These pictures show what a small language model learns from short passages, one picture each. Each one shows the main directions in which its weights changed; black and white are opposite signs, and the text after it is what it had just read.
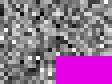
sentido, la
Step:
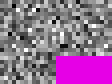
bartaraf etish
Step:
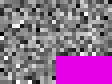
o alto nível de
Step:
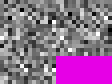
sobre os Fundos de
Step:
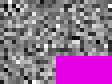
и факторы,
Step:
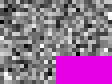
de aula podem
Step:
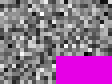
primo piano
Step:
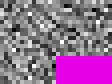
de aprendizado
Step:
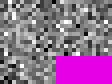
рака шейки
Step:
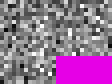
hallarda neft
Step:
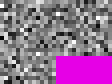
- digər
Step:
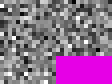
devem praticar
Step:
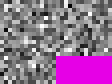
оралари 70
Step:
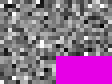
данных из стран
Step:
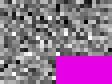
oliy ta'lim
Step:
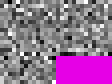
мм и общую
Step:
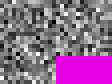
va fuqarolik
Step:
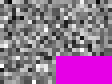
bo'lgan ayrim
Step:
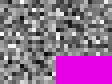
factorilor de
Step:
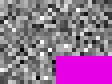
de saúde reside
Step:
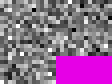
de um contexto de
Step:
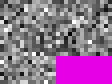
direita). ^v
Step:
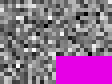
às populações
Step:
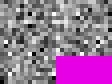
passemos à
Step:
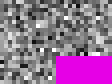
un très beau
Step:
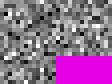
natura della
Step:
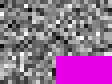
Haddad, O.,
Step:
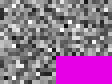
ceramicas Alta
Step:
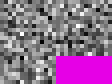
la investigación,
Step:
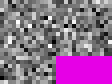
que más tarde
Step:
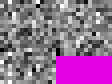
может быть
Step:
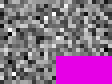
de la presidencia de
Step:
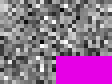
exclusivamente un
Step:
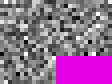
riconosca che
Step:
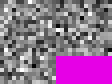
yang dihadapi
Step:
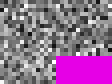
bir pozitif
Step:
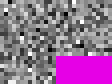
condições de vida
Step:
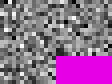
a SU puede
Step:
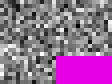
chez les moniteurs
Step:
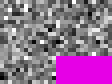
sentimen massa
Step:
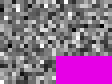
por LPTN
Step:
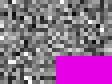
o'zbek tili
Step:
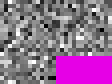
чуқур ва
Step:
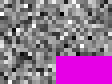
vida dos estudantes
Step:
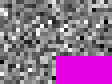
in Educazione
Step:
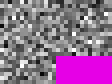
assistencialismo ou
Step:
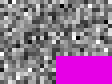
behaviors and
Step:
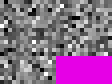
shahrining 12 ta
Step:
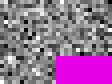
ámeliyat menen
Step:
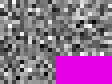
6. Darsning
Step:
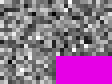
bosim yoki
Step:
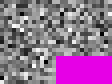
dati personali che
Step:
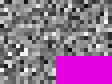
↑ + din
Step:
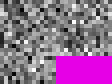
instrumental a la
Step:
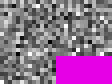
that mostly male
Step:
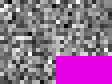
що одне
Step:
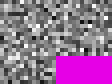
à la force et
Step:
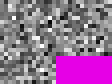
ettiradilar. Bu
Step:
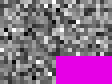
das Relações de
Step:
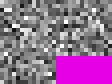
do conceito de
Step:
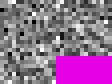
e matriz de
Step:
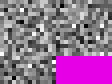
manusia adalah
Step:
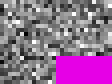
der termen, dat
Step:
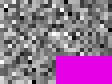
osika, olcha
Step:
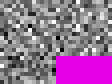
das crianças
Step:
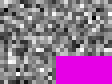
yanı sıra
